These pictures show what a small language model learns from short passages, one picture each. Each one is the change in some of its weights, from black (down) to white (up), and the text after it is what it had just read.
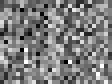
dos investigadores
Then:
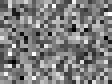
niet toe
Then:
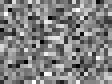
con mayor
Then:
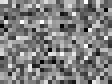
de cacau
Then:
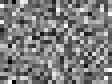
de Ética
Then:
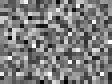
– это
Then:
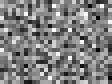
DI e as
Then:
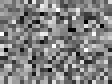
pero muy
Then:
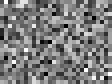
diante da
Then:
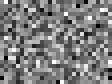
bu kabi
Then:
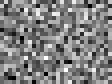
altra e ha
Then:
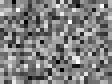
as perdas e
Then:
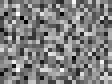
função da
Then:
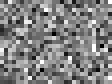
estudio de
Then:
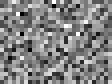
мире и
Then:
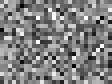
a nivel
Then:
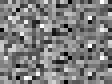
objeto de
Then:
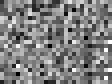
de S.
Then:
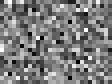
e professoras
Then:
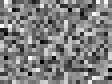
en formato de
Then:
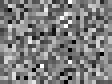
de propagare
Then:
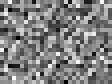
desenvolvimento com
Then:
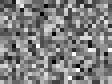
como método
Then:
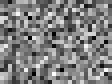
в XX
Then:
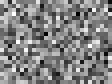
local, con
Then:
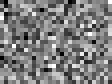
paso en la
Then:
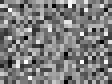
% Kcal
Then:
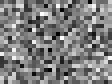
tido uma
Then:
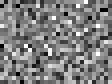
– kirish
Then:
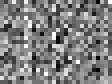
significativement sur
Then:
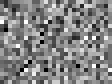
The system
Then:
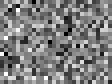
mengingat dan
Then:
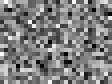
di atas.
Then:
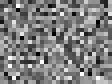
embargo no
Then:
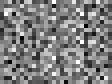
es el principal
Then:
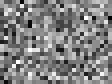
and Normal
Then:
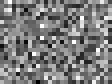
emanada del
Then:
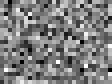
стран и
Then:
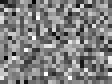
les projets
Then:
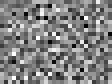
= momen
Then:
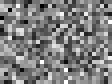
ações que
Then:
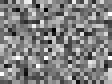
pois o
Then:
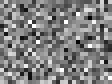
a mesa com
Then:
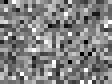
significant and
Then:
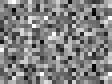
the seed
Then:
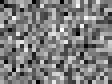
los aspectos
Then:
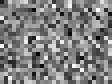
Det har
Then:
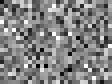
the right
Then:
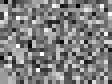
a été
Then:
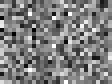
partes del
